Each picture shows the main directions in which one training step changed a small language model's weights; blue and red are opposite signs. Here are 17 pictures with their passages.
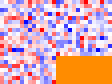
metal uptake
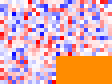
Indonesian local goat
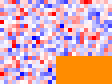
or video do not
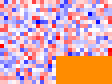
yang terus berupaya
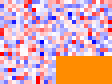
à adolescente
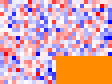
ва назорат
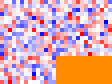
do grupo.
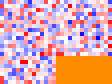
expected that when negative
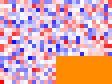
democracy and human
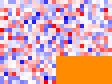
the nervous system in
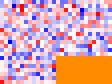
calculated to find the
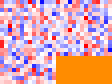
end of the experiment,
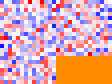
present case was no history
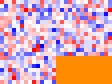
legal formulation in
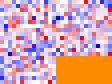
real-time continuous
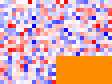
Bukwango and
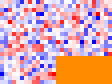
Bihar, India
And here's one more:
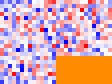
alkalinity was
